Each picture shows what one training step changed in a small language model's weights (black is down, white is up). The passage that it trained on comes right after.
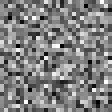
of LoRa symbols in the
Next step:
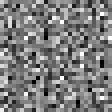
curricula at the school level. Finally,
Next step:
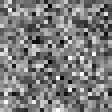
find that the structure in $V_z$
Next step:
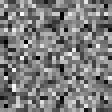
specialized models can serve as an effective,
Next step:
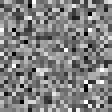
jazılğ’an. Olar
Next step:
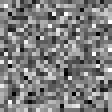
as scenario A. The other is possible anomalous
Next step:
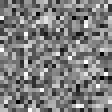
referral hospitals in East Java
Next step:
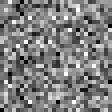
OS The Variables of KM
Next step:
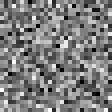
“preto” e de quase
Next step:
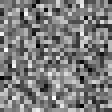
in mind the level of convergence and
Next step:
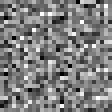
kasbiy ko'nikmalarni shakllantirish
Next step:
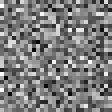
only common weak and strong decays but also
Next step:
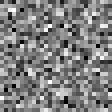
nei. Baikonur v.,
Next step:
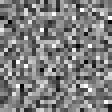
capacity. It is accompanied by the
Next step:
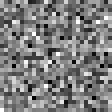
threshold $\mu_c$ and increasing PBH
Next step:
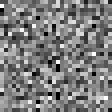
yam peel meal on short term
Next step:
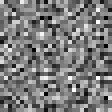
aromatic ring. This shows that
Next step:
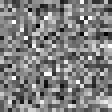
Spanish Ministry of Science and Technology through
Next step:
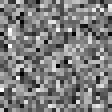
fato, acredita-se que a
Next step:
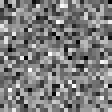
the essence of the spin model, we consider
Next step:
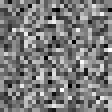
study can help in the development of a selection system
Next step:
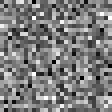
○ CO ₂ Sensor
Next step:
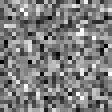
make a distinction between the two types. When
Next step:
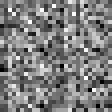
may have differed from those on the
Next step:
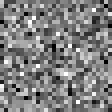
\ee where \be j_{\pm
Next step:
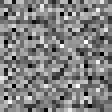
chiqarish noto'g'ri
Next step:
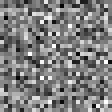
ular tarixiy tafakkurni
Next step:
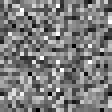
frequency of administration and adherence to
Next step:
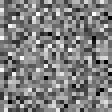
L. o'simligi urug'i
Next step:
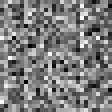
at the Center for Functional
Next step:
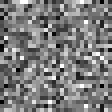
Selection can be explained by
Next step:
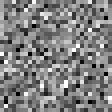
apropriar criticamente dos recursos
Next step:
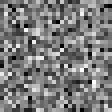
кафедры конституционного и
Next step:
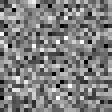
shift equivalent to 8 ppm (δ) indicate
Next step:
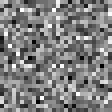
é perceptível que há uma grande
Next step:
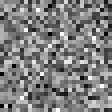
higher $X_i$ transitions for excitations
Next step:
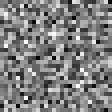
data, it was observed that soaking sesame
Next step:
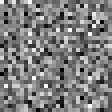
выявлении заболевания
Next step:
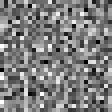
at preventing and stopping illegal
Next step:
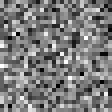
and $T_0$ is the present temperature
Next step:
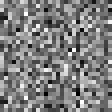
declared. Article is under
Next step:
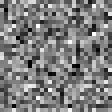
A.D.F. modified the particle
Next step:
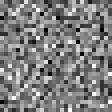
250 mm by 10 mm dimensions of
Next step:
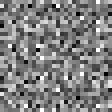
conceito pedagógico imbricado
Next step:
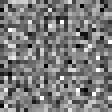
infection. The majority of these cases occurred
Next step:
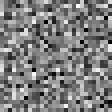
shaklida yozilgan. XV
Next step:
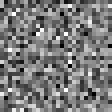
the third one would remain, i.e.
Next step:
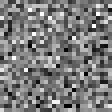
type of services (both, at high and
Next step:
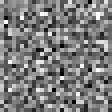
imkonini beradi. Kognitiv
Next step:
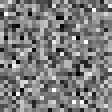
information. There is also increasing interest in open
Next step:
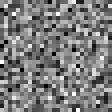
an inverter mostly depends on the variations
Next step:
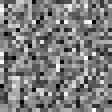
additional safeguards, such as the
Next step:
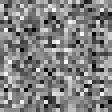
(Tysabri), IV,
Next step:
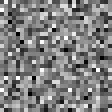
groups, e.g., system administrators,
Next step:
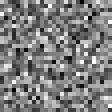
Puncak Produksi Energi
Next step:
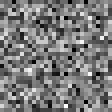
that there was a lack of motivation among the
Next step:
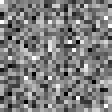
it remains a major public health problem worldwide
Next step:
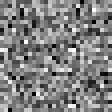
(3) overall satisfaction, (4)
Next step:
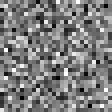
the $l\blq$ space
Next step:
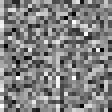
filogenezdada evolyusion rivojlanish
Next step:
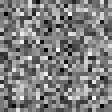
имкониятидан маҳрум
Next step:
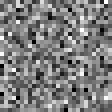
stochastically. For a long time the
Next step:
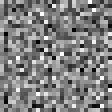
have come into contact with. \item
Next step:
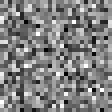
professional – creative category; pedagogical
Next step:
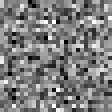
an inter-ministerial City Planning
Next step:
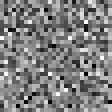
have been observed in other studies, where female
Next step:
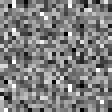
possui limitações de criação no
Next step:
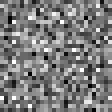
remain common. 3. The quality of hiring
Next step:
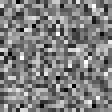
Ramanujan prime between them and their
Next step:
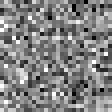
Marcos Antônio
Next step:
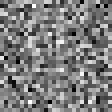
various parts of antique cold weapons
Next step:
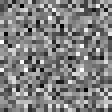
niños lo pueden abrazar con mucho
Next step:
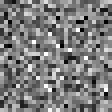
can be attributed to the deprotonation
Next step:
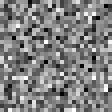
Tiñosa en el área de la
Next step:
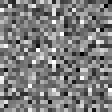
the events’ occurrences are recorded, so
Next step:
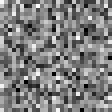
de la Universidad. A su vez,
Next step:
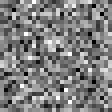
\authorrunning{Kwak et
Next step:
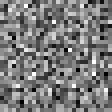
corresponding to the conditions encountered at the
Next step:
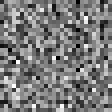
This study explored the potential of using
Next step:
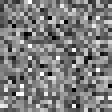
image, bond, active passions,
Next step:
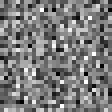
generation of the radiation they are given by the
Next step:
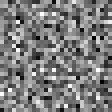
methods, and forms of problem-based learning are
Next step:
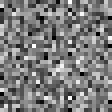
the large dynamic range (DR) of the original
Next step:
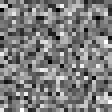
Leveraging the mechanical balance across the
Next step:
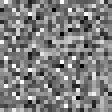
among immigrant musics. 7.
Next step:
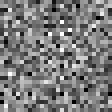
of forward sweep switching current
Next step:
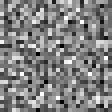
ishlab chiqarish sanoatining rivojlanishi va
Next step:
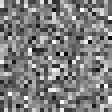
with accompanying technical review was published in
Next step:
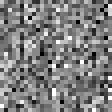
studied in this paper, which are believed to
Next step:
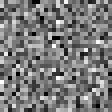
characterizing the low force tail of the force
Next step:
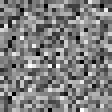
GSM was designed with a moderate level of
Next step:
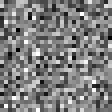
of blood sample of each selected subject was collected in
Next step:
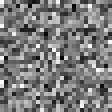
processo de ensino de biologia necessita
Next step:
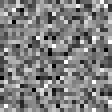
discs. For this case, the
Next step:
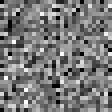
three research questions were used to guide the
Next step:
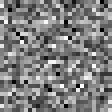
These studies reported proton dynamics which are consistent with
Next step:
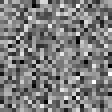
al: First spanish case of
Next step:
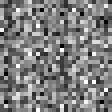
схематического изложения
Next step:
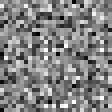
СПб.: Изд-во
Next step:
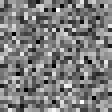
of the referendum, the majority of
